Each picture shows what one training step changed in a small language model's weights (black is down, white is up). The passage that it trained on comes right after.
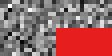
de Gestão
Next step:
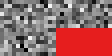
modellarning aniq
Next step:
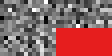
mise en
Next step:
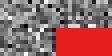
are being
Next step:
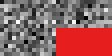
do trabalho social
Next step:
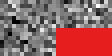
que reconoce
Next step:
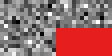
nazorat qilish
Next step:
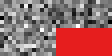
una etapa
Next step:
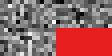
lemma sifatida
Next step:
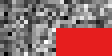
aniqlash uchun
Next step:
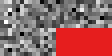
a integridade da
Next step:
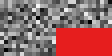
the son of the
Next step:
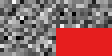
generaciones para
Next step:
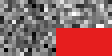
dar nu și mai
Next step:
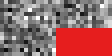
va sport bilan
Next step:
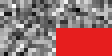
haben. Es
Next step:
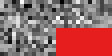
бути з
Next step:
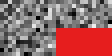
ve icra
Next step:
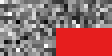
um trabalho que a
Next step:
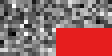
es lo que
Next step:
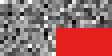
had indien
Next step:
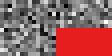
públicas que
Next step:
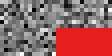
asculta și
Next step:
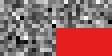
elemento que
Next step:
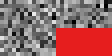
tergov qilish
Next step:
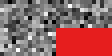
le centre de
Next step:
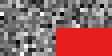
bu esa maqol
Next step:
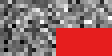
integrados às
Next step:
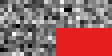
im Runden
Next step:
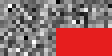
change –
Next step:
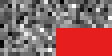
estudios que
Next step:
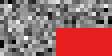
и миграция
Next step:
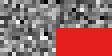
a responsabilidade
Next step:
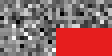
het meten van
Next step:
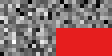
и должник
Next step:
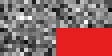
retning av
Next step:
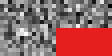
docentes sobre
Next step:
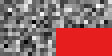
La base de
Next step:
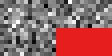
las consideraciones de
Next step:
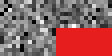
of the development
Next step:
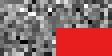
concluido y
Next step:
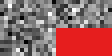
bilan haroratning
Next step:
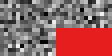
– психология
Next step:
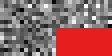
va SB2
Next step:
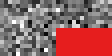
muchas de
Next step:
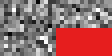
ҳамда ³
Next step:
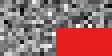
Vol. 1
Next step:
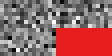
nazariyasi va
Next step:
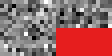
apego ou
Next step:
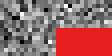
index de
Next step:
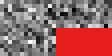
devient une
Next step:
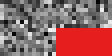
bo'yicha ilmiy
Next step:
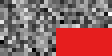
organizados por
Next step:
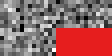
birligi etib
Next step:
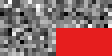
au travail
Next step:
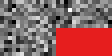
activities of
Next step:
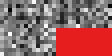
maturité :
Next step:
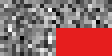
as filiais
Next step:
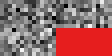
en investigaciones
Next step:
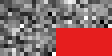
como caso de
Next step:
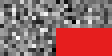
уявлення про
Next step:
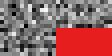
etapa foi
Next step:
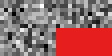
слуха у
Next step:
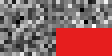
ham sen,
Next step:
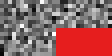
los sistemas de
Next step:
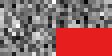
uchun qulay
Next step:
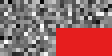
ветром во
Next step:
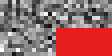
времени на
